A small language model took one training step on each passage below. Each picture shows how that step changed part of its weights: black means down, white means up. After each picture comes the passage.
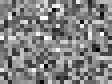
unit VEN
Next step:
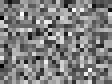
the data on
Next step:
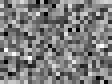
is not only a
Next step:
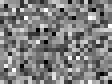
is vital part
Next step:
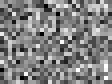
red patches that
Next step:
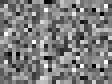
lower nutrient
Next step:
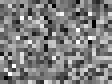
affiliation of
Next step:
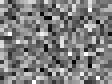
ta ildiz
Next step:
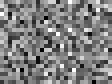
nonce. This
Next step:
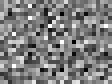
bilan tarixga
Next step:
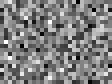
users that have significant
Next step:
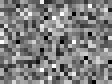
31 for the
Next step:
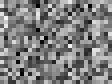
AI in media should
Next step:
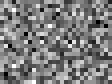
xizmat qiluvchi
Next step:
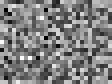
a negative impact on
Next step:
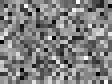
whole however
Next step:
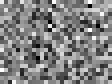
were restored
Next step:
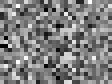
life cycle assessment
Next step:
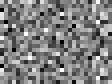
um de nós
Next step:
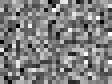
Assistant and
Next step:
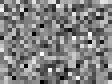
прав, а
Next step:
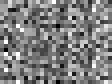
de los países
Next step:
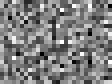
uning asosiy
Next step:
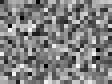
members), creating
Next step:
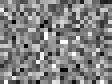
ҳар бир
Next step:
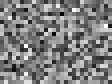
that grid
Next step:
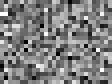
la experiencia de
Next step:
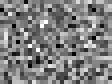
the trend of
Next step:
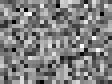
salientado por
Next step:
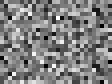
orqali hammasiga
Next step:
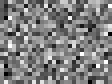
rough surface data
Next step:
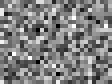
were a lot
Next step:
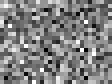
\omega, &
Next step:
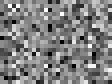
mois après
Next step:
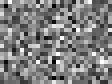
dos objetivos da
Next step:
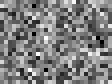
species may reside
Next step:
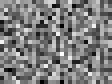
desmonte do
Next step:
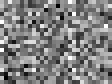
cultures in the
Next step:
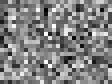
data (Table
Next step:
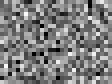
Dosen School of
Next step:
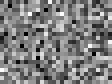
edited data,
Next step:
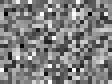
use the tool she
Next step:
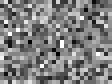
informasi yang
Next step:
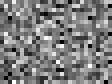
qui étaient
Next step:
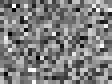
scoring of 25
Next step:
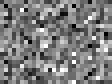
contínua e
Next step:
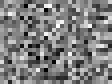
is suspected
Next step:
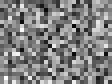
do not lead
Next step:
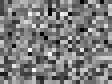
religious texts
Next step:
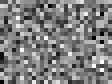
which represents each
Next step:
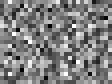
has and utilizes
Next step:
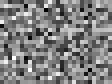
the observed increase in
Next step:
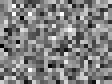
on key activities,
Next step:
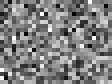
Contributed to
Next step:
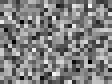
P E R I
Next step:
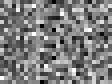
for Company
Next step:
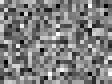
A prospective
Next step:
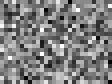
row, values
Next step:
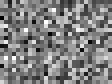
literature on the subject
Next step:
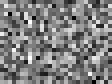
to develop a tool
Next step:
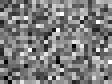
ou explicative.
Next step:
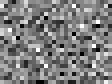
dez anos
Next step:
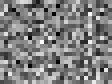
Use the
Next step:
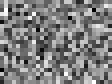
process of obtaining
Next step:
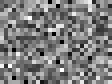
sua saúde mental.
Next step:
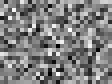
According to a study
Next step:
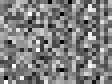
(Lee va
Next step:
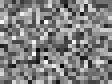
measurement in the
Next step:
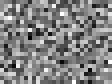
the propagation
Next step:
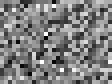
than A ₀
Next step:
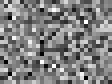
hal qilishiga
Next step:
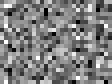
у яких
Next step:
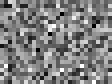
traditional neural
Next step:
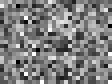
cells, that
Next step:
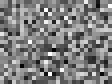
by using spatial
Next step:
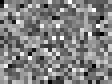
in four unrelated
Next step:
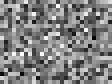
damages or
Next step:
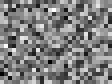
classroom and over the
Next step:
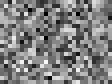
mechanisms also hold
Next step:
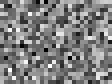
are PCA
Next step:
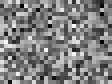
but lives in
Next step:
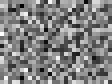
found that not much
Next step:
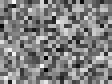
weights were determined
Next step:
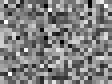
Faktor um
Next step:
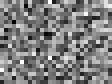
research employed a
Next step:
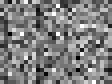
signal processor
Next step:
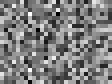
comparing the differences
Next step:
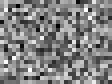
impact of errors due
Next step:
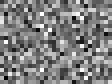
confirm the
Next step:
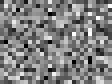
NA & N
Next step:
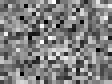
adoption, the
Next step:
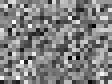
it is associated to
